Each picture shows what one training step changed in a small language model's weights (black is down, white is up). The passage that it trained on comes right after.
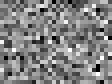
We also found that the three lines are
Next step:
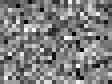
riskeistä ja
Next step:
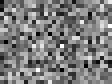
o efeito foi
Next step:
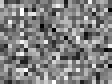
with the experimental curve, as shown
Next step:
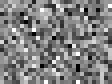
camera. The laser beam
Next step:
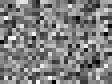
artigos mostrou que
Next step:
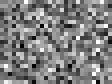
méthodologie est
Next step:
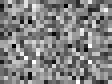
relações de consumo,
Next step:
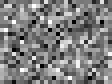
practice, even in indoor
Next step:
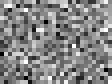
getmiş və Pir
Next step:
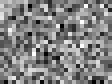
disturbance as its kinetic
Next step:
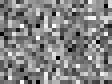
scattering} 3.1. The
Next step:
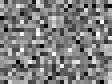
simulation with a warped underlying
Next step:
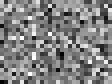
atuação inovadora –
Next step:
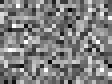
it can be found in almost
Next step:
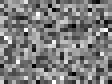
find the dot occupied by
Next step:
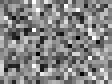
\end{figure} Following
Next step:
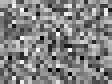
the exchange energy $J$, and
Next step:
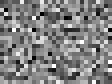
values include nearest
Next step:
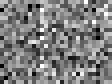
identifica-se que são,
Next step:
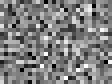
complicated. There are more
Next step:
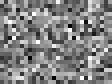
internal momenta we integrate
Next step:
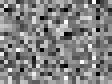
University Abstract: *This
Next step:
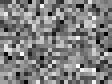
of the interaction with the eigenvalue
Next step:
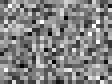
inflamatorio y de
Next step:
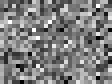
The frequency must also be small compared to
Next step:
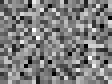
\citep{hillas} using
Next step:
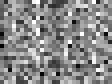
erishish mexanizmi
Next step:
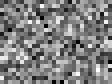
is the rest frame of the
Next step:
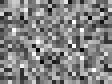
bazaviy stansiya
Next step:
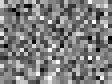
Not Divided - 2
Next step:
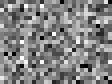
partner as expected in a
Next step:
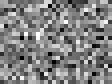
We find that the distribution of distances
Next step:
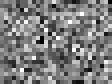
values are from reference [4].
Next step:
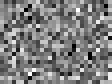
pulsar is a
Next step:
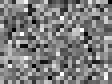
for international cooperation and
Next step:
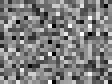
bu davrga oid
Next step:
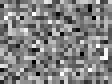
real networks the number of
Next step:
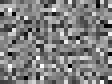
pasear al perro y el
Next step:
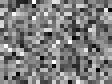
Finally, the clusters with four
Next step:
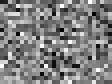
создание в стране
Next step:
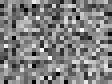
um programa político
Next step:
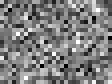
to arbitrarily high
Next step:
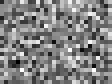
as ideologias, logo
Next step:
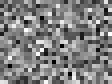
de oídos, visión
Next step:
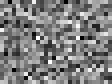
is large, at least
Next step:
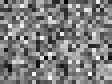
modeled explicitly and
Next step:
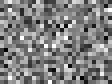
ota-onalar bilan
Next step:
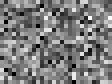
introduced above. The discussion is
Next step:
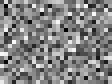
> \epsilon$, the terms like
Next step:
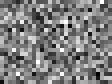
in zero point between pair and control
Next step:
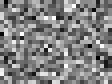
har biri muayyan
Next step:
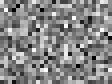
be used in a variety of
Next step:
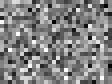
security later. This
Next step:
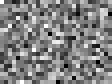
S.M. expectation for
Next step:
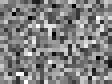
in opposite directions with
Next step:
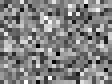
ideal case relies on the
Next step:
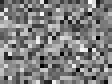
the target QLM with the
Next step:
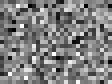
dipahami bahwa
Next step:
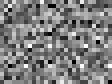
pp collisions at
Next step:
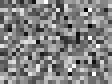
the Riemann frame gravity
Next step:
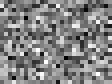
que se aparte de lo
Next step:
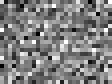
conditional strategies, like the
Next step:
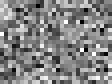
Fonte: acervo dos
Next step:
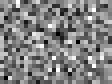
3$ GeV. \medskip
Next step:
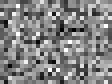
связи с этими
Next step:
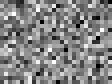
The parameters for the evolutionary algorithm are
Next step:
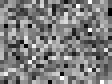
to the potential of zero charge. The
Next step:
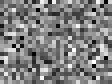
websites, personal
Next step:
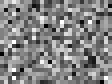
the equivalent isotropic
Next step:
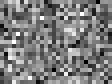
вид озелененных
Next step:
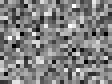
eni 6 sm.
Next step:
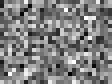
muhitidagi har
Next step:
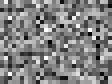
of the second magnetization peak
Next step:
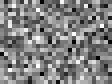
$\theta_g$ with a
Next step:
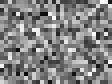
use the ETAS model
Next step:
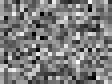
due to the high thickness,
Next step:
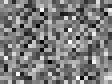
twinned samples,
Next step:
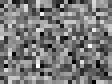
НА ОСНОВЕ
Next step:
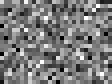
است. او
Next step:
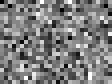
риск развития
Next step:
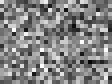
number of cores in the processor
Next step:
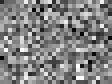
in zero magnetic field (A), a
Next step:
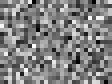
sol qálpinde
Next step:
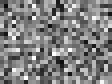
2m {\Omega_0\over
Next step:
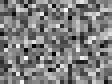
giovani e delle
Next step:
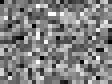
difference $\phi_{\rm LR}$
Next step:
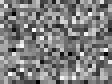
on automated assessments of
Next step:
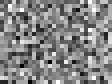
\end{equation} Here
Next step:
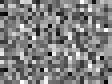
Paul Klee zu
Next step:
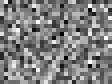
High & \no& \no
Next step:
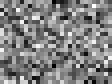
aligned representations,''
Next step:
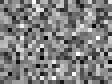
\footnote{Model of
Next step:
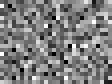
de la datificación.
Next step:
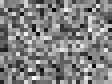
over the same time-frequency
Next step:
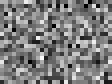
a la práctica desde
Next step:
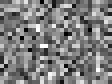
Academy of Science
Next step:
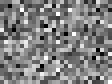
connected by the solid line are
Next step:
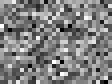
include it as a separate
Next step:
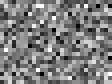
everyone is hoping for
